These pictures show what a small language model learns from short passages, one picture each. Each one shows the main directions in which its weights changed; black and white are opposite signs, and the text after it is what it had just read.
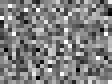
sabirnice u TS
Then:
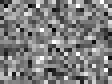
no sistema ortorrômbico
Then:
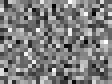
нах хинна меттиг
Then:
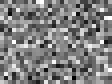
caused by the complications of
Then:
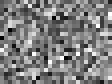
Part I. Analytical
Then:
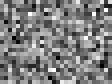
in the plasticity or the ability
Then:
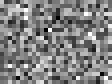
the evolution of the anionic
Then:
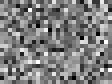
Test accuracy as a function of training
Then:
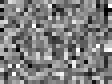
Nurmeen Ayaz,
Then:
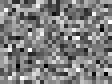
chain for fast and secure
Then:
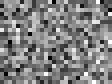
Este artículo tiene como objetivo conceptualizar
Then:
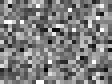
tili o‘qituvchisi
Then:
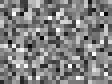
in LLM performance, especially for
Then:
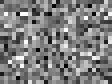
бути адаптовані.
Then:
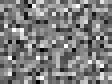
сотиб олиш
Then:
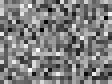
kichikka doimo birday
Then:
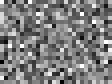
meio rural brasileiro e as
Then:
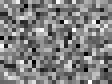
acts as a key guide to
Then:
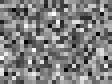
a Residential Care Home
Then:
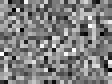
governance, however some of them including
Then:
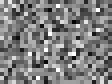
deveres morais, os
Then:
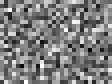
ресурсларни жалб
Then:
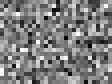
agent for pigmented systems
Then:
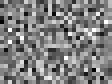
інформацією про
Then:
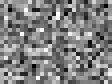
under controlled temperatures.
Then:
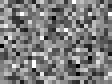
*should* be updated to
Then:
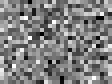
aspect histologique compatible avec
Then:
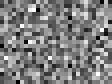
the microstructure of the top surface
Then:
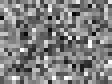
laboral. Por ello, en
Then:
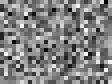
their duties within families and
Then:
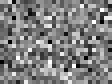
como profesional, al tomar en
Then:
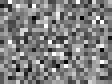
pela Universidade Federal do Pará
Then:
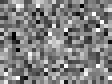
takomillashishi harakat
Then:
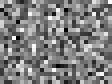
by the vehicles around through V2V
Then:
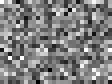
Mahendra Dev, 2012;
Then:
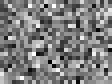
valori per ogni metodo
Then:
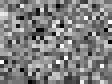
аз-заҳаб фи
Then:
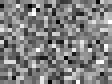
dari maut menyatakan akan
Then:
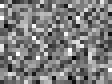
использованием системы дистанционного
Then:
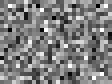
die standaarden ook
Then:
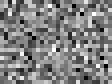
problem in differential pressure measurement is the
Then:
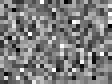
Preizner J. History of
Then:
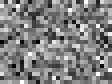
sense of control effort and state
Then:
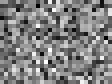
CAIRT Mission Objectives and
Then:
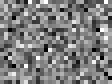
cette étude est de tester
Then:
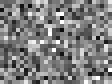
Pico cells will become the future of
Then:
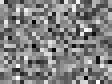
decisions and right corrective action
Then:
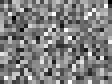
of his nature when he says,
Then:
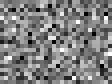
for this word still implies that
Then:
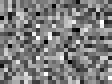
об обстоятельствах,
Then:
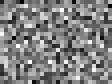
acetic acids and in
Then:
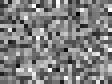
most important and fruitful tasks
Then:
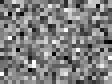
seemed to me to be
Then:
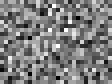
cognitive function. Numerous studies
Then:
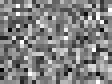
passer d'une conception
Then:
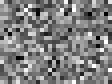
especially zinc, in accelerating
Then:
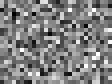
and shares innovative practices that
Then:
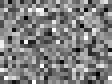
improvement of tissue regeneration even for
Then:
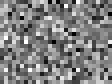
vast. It is also because of
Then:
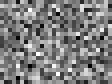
maximum distance between node i and its
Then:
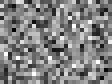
Beiträge, die die
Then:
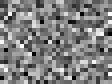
provide considerable improvement in performance as many
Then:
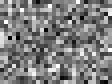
rice from Assam, India
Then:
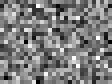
homonymous application, written in
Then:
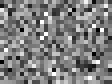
few particles moving with constant speed if
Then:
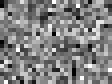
to the built environment impact
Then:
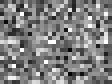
qiladi, chunki unda
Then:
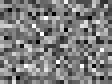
been cooled Figure 10:
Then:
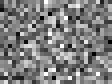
elements of the façade are usually
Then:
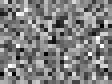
TES Thermal Energy
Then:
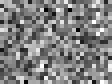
traffic. In *92nd
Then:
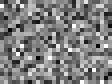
фахового коледжу
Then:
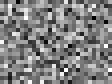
soil dispersion, and
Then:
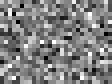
Presented in the Table 2 below
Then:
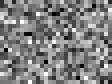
process in the cell along with its
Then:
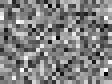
o STF aumenta a
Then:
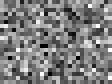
discharge of 162
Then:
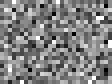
local sin acceso a las
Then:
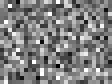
принца возмущает
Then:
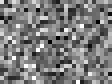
later. You can also preview
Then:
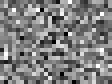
ўзбек тилларида
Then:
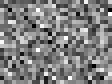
causado na região e sua
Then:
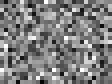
Figure A-1. Land
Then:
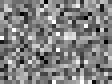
va pedagogik jamoa uchun
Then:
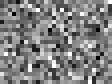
vulgaris* L.).
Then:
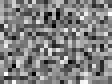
model composites with glass
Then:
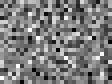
yangi odat va urfga
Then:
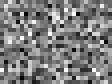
a suitable discipline for trading
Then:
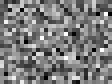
uma nova no lugar, ou no
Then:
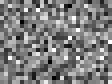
Bir katılımcı,
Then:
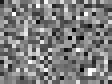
HIV ile yaşayan
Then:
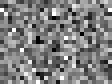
alohida e‘tibor
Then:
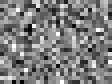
Dodatne informacije so
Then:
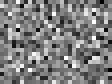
king wishes the consent of
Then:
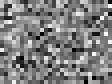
atap bertingkat,
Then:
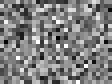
связан с развитием в
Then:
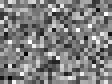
used here was 177, meaning that
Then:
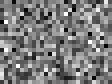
water. As we found only
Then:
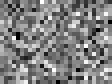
xalqini ham chet
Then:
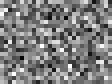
techniques of descriptive statistics,
